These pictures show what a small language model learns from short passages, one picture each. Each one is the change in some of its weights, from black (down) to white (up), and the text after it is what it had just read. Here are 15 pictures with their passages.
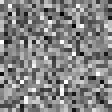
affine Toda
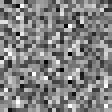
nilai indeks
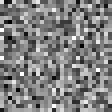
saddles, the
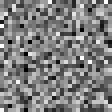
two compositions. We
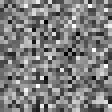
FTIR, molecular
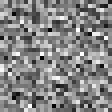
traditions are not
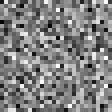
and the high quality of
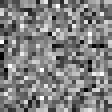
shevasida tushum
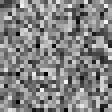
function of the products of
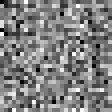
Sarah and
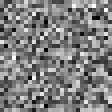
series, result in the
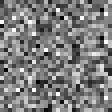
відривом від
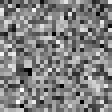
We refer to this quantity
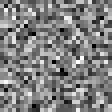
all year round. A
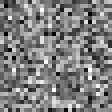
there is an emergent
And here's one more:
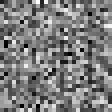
3 Atayeva
